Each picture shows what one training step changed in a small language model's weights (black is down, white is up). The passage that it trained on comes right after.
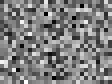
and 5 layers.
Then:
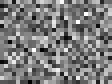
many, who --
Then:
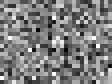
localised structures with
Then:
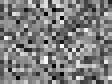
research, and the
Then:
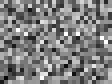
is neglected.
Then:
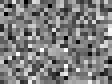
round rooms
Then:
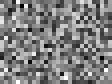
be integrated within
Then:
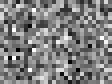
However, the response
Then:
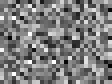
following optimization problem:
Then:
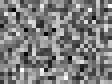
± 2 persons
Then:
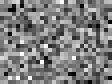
the factual information
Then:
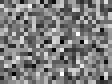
fields analyzed.
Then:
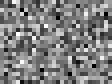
We conclude
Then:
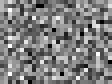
including blueish
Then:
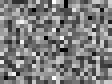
Br) gives
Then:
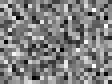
microscope used
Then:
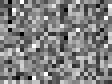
the cover as
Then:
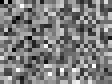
are needed to
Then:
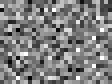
PWD to
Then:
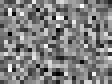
the Hubble
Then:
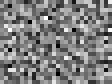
the residual emission
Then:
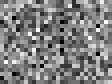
needs. These
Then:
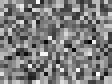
does not enter
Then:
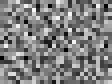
gave a
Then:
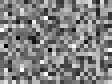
the difference in the
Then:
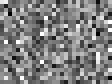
that in the
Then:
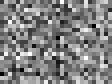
complexes worked
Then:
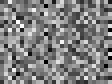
Animal Science
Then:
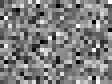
worker (where
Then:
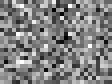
models, the
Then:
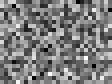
smaller threshold localization
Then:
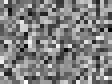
in instability over
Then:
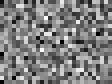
were carried out on
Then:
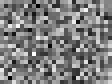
found to be lower
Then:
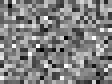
the classification task,
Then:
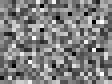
transactions relies
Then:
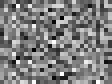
summary and
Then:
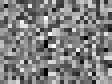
of behaviour allows
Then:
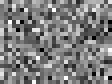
difference $Y =
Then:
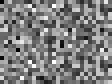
using the difference between
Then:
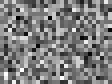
their evolution in
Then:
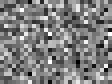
an amplitude
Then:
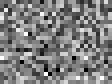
be dual to a
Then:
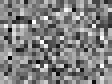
the person they
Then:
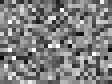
machine learning}
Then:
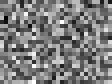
laboratory elementary
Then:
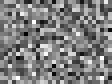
our design of impact
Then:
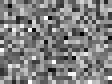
the first time,
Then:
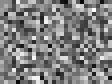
contributors and
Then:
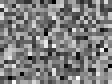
noise for patient
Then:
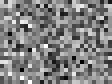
the participant rate
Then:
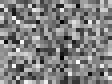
method improves
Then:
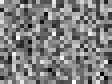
In reality,
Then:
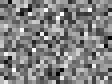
he then goes
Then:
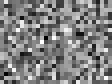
in reasonably
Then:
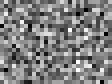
on $\tau
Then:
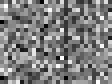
resources. This data
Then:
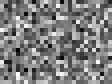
us to probe
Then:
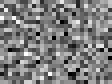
method for a series
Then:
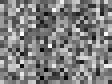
- \kappa$
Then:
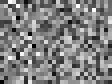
10 geographical
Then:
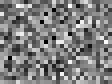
basis, there is
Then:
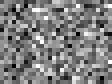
review was performed from
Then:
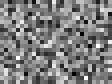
51) participants
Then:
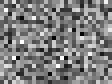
services and increasing
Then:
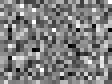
this application is
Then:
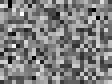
conduct the
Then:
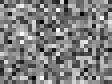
issues such as
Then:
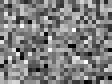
the energy dependence of
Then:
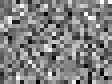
in Section 7 we
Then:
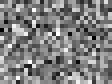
clusters are
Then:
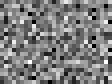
and capillary
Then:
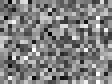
home learning.
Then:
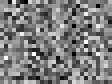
values for k ,
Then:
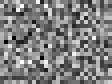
states is gained
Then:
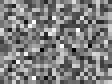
better joint
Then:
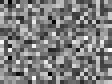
than learning assessments
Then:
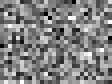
the effective masses
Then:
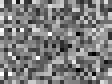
level $\alpha =
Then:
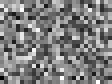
temperatures. This
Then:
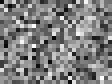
data, selection of
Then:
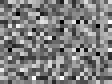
efficient. A
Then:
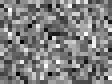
doi =
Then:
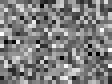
graph behavior.
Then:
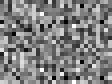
generate all
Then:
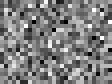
1$ and
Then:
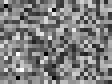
for the Gaussian initial
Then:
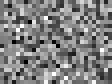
the names of
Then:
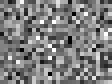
important Sakti
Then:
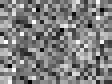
\infty$, we
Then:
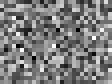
chemical properties of
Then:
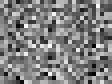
and mode R4
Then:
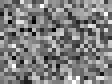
fully electronically as
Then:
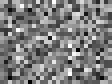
is also reflected
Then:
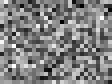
powerful for a
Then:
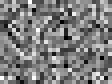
B. Image
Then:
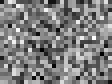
galaxies and much less
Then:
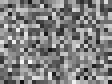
an indirect
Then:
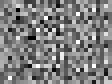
they will appear
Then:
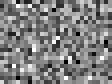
we assess the
